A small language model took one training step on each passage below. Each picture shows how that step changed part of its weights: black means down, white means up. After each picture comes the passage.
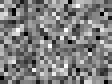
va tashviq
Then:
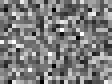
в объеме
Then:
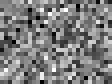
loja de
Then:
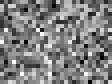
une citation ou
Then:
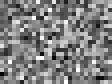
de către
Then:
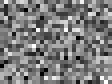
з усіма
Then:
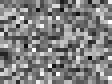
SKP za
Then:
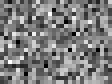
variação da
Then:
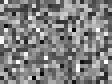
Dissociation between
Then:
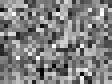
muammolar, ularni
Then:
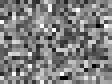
- چند
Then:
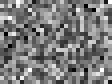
il seguente
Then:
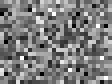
ejercer al
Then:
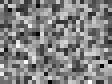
uma transformação
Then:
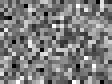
erspart dem
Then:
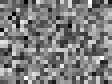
seção discute
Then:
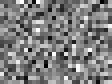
de voir le
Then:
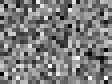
raqamli axborot texnologiyalarining
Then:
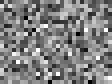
The educational
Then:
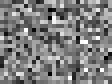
intinya tidak
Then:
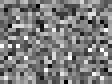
с которой
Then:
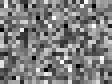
for businesses
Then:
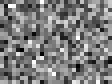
à facilement
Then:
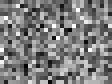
Asar nomi
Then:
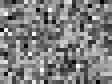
Iqtisodiyot fanlari
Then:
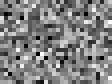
Kontrol grubu
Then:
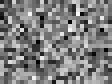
extiende a
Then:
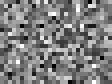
que culmina
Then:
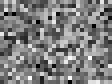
controlar a
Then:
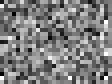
baik secara
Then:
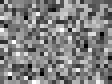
UK university
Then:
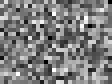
optimal dan
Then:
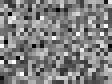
need for
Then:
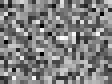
sale despre
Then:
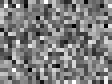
increases with
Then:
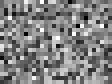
ng mga
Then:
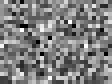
cujo valor de
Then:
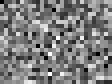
proses yang ada
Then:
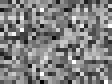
moradia nos
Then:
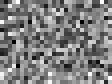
dato da:
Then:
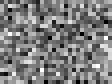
doktori A.
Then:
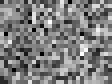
spinta per il
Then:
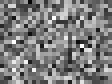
tahlil qilish, ularning
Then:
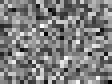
los informantes
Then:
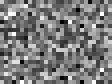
più tardi,
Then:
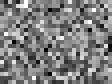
yang valid dengan
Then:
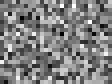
Buku III
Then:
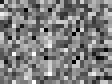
se foi muito além
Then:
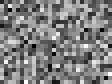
portion of
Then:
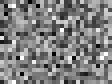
bilan bog'liq
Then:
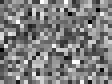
tashib ketish
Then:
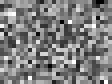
main tasks.
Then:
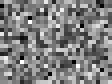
consejo de
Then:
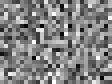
no estaba
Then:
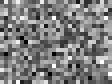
off the
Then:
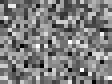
nisbatan murakkab
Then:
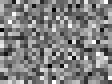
in the review -
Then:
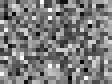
плісе дозволяє
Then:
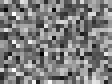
в вопросе
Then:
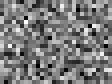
and Green
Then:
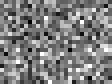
Sciences, Associate Professor
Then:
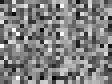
Interrupción de
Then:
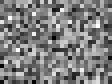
Esta relação com
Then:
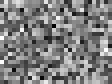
Schrift im
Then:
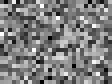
Shunday qilib,
